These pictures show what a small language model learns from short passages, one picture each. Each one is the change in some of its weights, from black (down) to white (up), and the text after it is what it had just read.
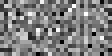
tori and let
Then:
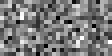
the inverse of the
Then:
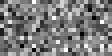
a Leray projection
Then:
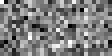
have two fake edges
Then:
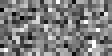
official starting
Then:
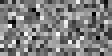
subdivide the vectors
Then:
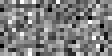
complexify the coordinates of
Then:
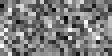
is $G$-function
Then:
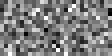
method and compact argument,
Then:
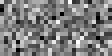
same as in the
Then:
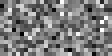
is a consequence of
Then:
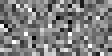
to be 6,
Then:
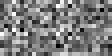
In this paper, an
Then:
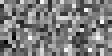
fake degree}
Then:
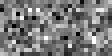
Then, by Lemma
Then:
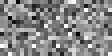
has three length 1
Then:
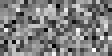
is smash
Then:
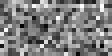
b\otimes y =
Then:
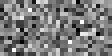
The next theorem shows that
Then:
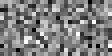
invertible. The
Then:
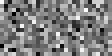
The composite of
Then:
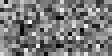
level 2, we obtain
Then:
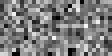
In terms of eigenvalues,
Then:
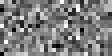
assumption, $x
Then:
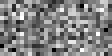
the Euclidean diameter of
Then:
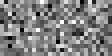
statistics into the new
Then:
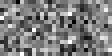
braid group
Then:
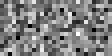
difference in the search
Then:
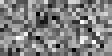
others. The high
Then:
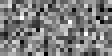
the conditions explored
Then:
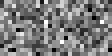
a hull of
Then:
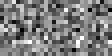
of the test is
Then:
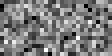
We need a continuous
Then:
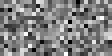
with $c_3
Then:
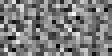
of some of their
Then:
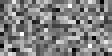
Institute of
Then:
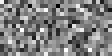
qualities} is a
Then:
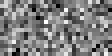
a group is weakly
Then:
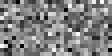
breakdown of
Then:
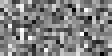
$c$ so that
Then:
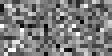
note that independently of
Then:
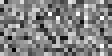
joint distributions before and
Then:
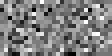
starting at points on
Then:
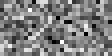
The cycle of order
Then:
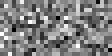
point $X$ of
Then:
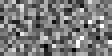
of the analytic function
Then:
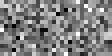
over $k$.
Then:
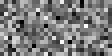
reason, it has
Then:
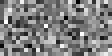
space vehicle.
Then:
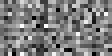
entirely of
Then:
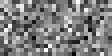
$G$ is a
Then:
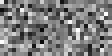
exist $\zeta$ and
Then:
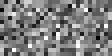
generalized to the following
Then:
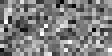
space for dependent variables
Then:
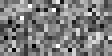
introduce unnecessary
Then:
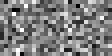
consequence of item
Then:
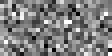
the symmetric 0-cell
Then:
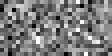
was introduced by A.
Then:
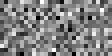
minimal cost, which are
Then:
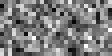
is as follows.
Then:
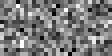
and the equality is
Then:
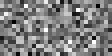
formula[3] and
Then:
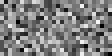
compact set. Moreover,
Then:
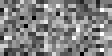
\in K^n
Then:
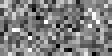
a path of length
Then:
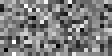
Furthermore, when the sample
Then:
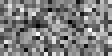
it follows easily from
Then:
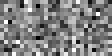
A common daily
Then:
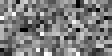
non-trivial only for
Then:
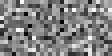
fitness value of
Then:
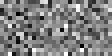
\} $ such that
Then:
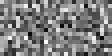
\cdots \wedge
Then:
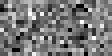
numerical experiments.}
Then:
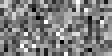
a coordinate $z$
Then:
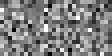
the principal
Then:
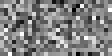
in $L^\infty
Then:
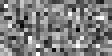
integral takes the
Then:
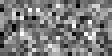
Then we find a sequence
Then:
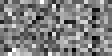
tables of related
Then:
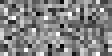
which comes from the
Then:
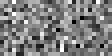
generated by an Euclidean space
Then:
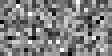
and their $\Q$
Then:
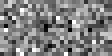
all $j\neq
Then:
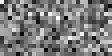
excludes any vertex
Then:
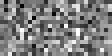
$F$ free then
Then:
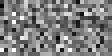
establish new explicit formulae
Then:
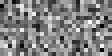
we construct in three
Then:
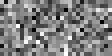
simply connected.) The
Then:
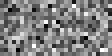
and Thomas
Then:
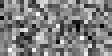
paper} The purpose
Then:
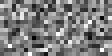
the abelianisation
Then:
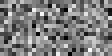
Lie algebra and let
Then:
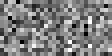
has numerous applications in
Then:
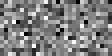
procedure will produce
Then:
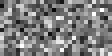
is the Hopf algebra
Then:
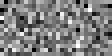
records the
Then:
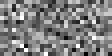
the Euclidean norm.
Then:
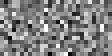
principal curvature
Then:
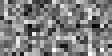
2 k) u v
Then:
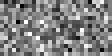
The JScript
